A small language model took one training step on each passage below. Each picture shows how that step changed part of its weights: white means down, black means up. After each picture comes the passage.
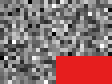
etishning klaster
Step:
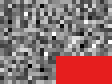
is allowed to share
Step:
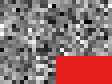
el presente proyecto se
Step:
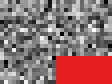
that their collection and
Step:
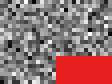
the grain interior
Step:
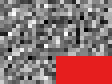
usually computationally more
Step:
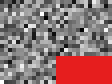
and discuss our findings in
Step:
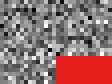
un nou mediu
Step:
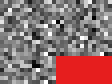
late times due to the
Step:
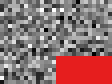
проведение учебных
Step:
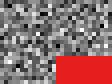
different scenes. The first
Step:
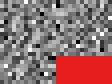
físico por el que
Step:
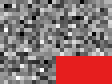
отраслях, но
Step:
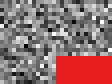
events to predefined
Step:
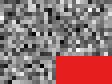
The potential energy surfaces along
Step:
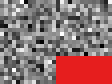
talabini qondirishga
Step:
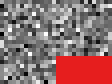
áreas da saúde.
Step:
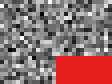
variety of NS
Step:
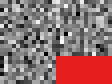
effective future research his required.
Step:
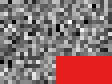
general relativity satisfying the
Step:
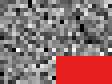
diffractive imaging of
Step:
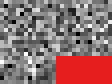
de agregación se
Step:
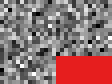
the direction of the gap
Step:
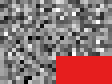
часто возникают
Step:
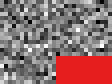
\tilde Z} \odot
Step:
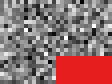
by the new mask.
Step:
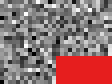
for improving residential
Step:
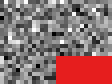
esses materiais
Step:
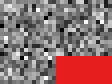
yaxshi anglab
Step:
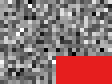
speech is not fully developed,
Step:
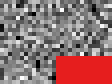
resenha foi revisada
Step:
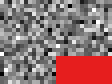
to care for and help
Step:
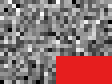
followed by the application of
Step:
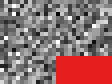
our numerical calculations using the QCD
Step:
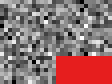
some suggestions for future
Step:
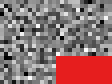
E_n (\theta)
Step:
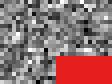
error. The results are
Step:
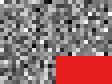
abiertas ya no son
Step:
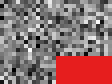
$\partial\Sigma$ on
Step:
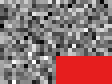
and suggestions.
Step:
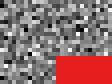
меж земельних
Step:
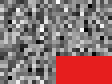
rather than global spacetime curvature
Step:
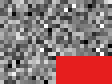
to do so at the end
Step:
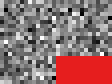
pemberian makanan
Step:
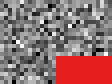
term), similar results can be
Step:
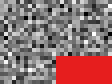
is always treated as
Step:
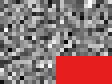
RIXS results mentioned
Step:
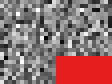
этих целей можно
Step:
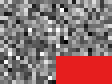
and SPIDEr
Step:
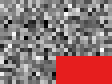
inelastic scattering and in
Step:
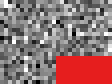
rivojlantirish maqsadga
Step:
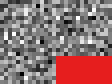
с Турцией в
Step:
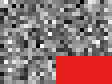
well-defined and the
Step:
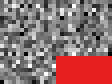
electric field according to charge distribution
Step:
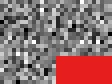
проявляются у
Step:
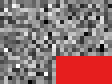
continuum emission over a region
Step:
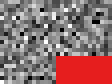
systematized. Given
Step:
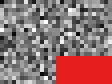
grating overlaying method
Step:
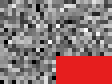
like our earlier one of
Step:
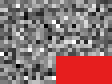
use the abbreviation
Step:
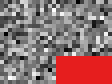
Ключові слова:
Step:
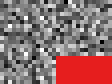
está más unida a su
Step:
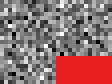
coupling constant. If ${\tilde
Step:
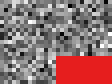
habitable lutte
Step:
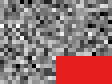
discovery of differential
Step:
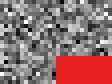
school students and the
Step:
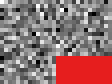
the ends of the beam
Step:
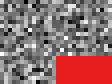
close to its maximum radius,
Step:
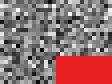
way, one has to
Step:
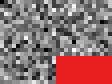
setups, detailed in
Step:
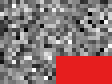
который должен быть
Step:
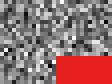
leu seus poetas
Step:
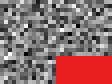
than about 5\% of the
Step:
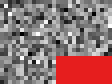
after some calculation, LHS
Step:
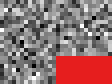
of atomic and molecular gas in
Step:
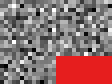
corresponds to the time integration that
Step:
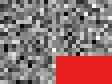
умных технологий /
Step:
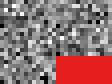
its chirp mass,
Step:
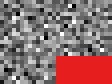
corresponding destination binary
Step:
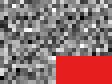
bolalar yoki boshqa
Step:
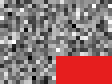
both nonlinear and nonlocal,
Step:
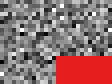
масті. На
